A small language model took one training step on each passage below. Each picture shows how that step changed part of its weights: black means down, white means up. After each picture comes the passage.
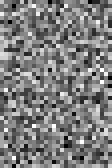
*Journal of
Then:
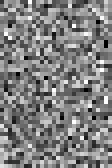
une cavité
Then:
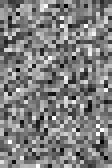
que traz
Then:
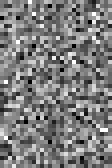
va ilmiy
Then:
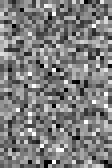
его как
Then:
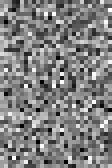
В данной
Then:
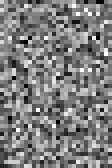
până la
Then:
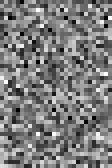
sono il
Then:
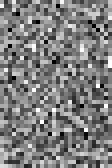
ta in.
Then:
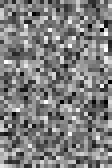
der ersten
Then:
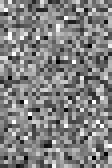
para Plan –
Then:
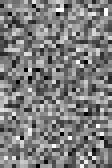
tomida esa
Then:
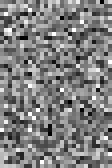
8 set.
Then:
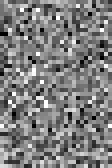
від її
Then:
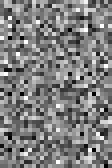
platform car
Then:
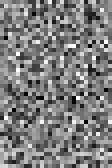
los alumnos
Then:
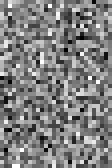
de eerste
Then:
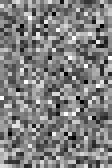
se ha
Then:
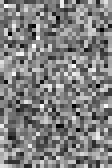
le hacen
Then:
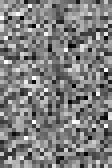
na terenie
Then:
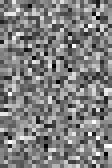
lors de
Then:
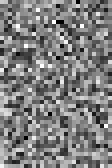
cone, a
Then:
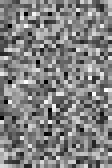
control de
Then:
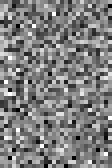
ценности и
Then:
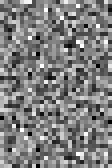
el poder
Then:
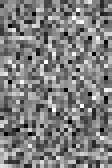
zurdos en
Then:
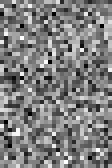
defesa da
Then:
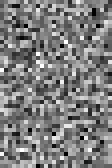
convencional el
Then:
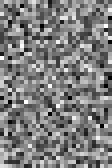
a fi
